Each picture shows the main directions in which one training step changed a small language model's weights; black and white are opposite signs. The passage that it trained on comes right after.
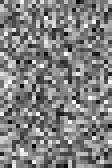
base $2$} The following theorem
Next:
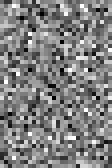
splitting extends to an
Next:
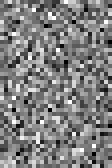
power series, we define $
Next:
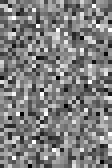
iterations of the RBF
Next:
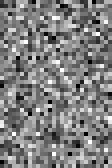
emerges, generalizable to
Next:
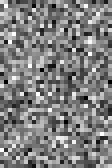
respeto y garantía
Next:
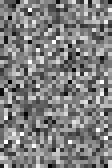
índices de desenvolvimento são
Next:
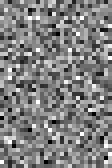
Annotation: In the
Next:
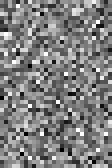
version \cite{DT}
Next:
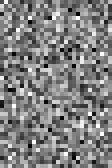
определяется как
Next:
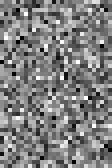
\C$ is a map in
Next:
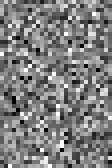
example of a single-server
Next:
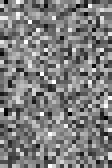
beriwge, onı
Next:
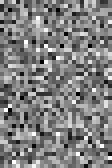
In fact, this is the maximal
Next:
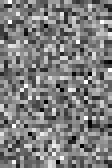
isogeometric method, with
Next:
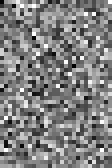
multe case și
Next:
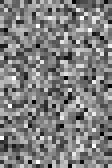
Let $W_4$ be
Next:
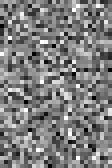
trajectory} under specific uniform
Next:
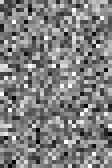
the Leray spectral sequence $
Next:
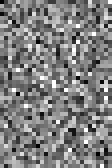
diferentes localidades de pesca.
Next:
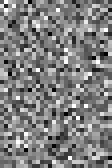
kooperatsiyasi. В
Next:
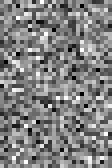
has been an open problem for
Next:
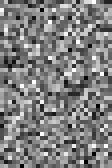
Cornell Lab of
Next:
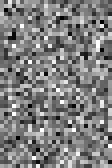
los partidos que pretenden
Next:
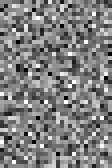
unit vector which lies on the same
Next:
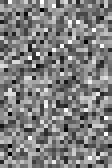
la quasi-totalité des
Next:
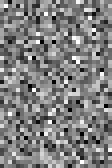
\ref{inf} will show
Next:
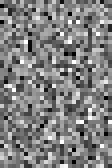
groups are tools for constructions
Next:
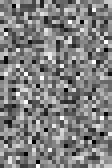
$B$ are unknowns
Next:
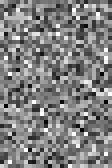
diz-se conectado
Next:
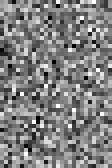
is also similar but omitted
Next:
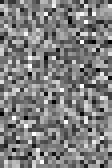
is a homomorphic image of a
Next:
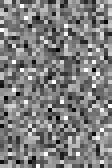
(Only the fitting
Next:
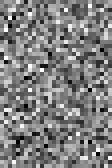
aprendizagem, são apresentados
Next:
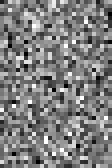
qaratish zarur.
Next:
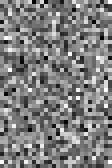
i vurderingen.
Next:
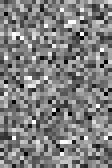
dominio en soluciones
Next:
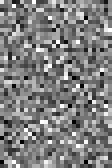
*Opción: Revista
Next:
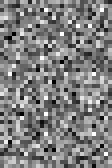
un ejercicio de
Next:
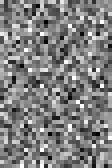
та перспективи.
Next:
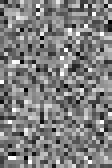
an element of odd order of
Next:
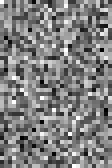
yong'in natijasida
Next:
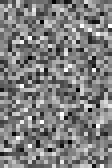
utilizado ampliamente para la
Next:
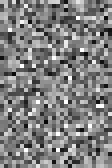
da desumanização.
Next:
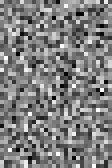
no'malum bo'lgan
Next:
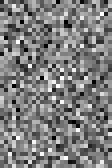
\end{lemma} Here
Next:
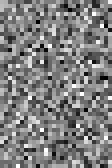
неверный путь.
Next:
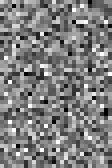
suitable clinical goals.
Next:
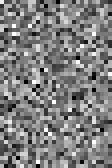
denote the $k$th
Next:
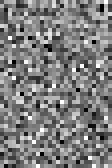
istemek zorunda
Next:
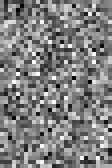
$c\in W$, we
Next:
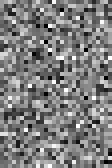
tissue dynamics, which
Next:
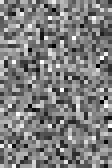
em 4 participantes,
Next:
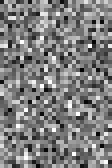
berhasil, maka
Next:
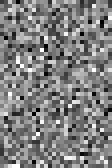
^{\alpha \beta \gamma
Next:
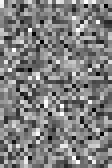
\ref{thm: directional
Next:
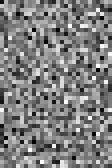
como esse tema tem
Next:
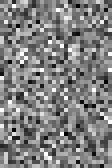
variable fractional order in variable-order
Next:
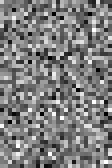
II, citados junto a
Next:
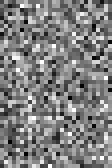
aims to generate a
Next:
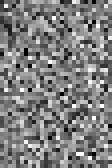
biror ma'noni
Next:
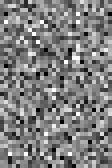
\varepsilon)$ with respect to
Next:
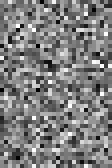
em alguma realização que não
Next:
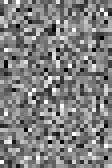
Civil.** São Paulo:
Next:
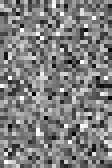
review of IPSAS
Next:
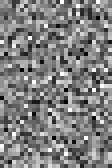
partir da literatura (a
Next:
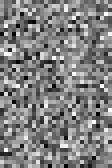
dimensão e do
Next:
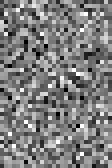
contact process as a case.
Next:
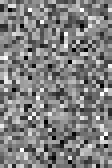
acreditaram muito
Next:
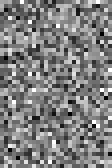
Premio Extraordinario
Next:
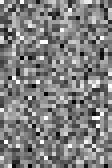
месец по ИТ
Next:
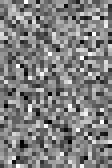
aksariyat qismi
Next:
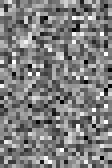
equation). First, it follows from
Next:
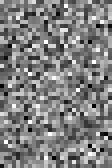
районе работ, и
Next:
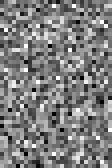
Figure 1 above. It is therefore
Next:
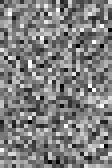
– це талант
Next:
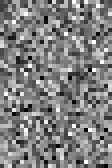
= \set{x \in
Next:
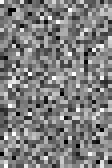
включающий в
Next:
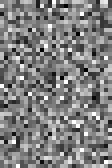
\begin{pf} Let
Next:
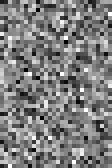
not.\\ \noindent Note that the
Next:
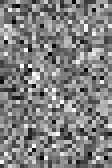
the attitude towards
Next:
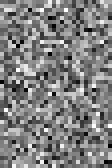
that \begin{equation*}
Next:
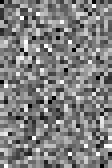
proof bases on a generalization
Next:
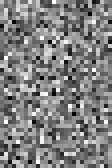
$P$ minimal, it was
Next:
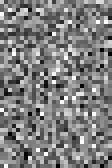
that $q$ is a root
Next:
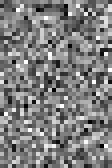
vectors in irreducible representations only,
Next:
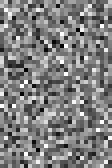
зотни англаши
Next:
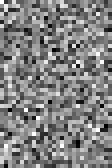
Things: making the most
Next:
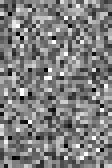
(94%) dos estudantes
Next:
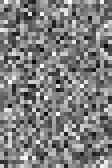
which consists of a set of algebraic
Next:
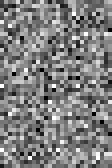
also rescaling the solution in
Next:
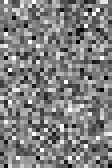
hyperboloid model of
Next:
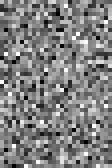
и материалы /
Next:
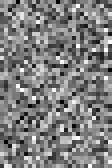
reafirmando conceitos
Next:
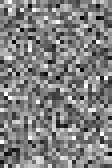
homomorphism to the additive group
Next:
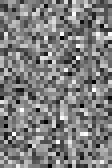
T\subseteq S_3$
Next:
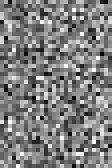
Asarda keltirilgan
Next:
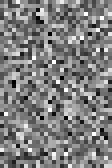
finite and irreducible $Y$ such
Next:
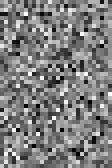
\end{align*} and for
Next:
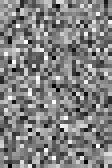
is defined recursively by
